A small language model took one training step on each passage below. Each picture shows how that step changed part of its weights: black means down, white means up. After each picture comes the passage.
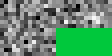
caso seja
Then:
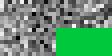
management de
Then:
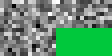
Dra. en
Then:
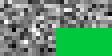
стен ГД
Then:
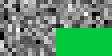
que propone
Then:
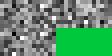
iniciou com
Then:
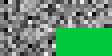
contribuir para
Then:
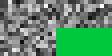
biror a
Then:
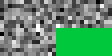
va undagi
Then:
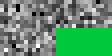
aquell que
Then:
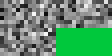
e organizando
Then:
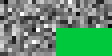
și, în
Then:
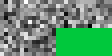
est fort
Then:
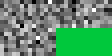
da Arte na
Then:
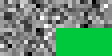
и их
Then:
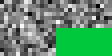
bilim va
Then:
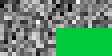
U insonga
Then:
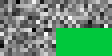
the organ, so
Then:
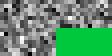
do tubo
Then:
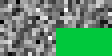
of six
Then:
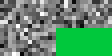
y desde
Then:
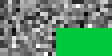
el alma y
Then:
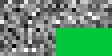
humano em
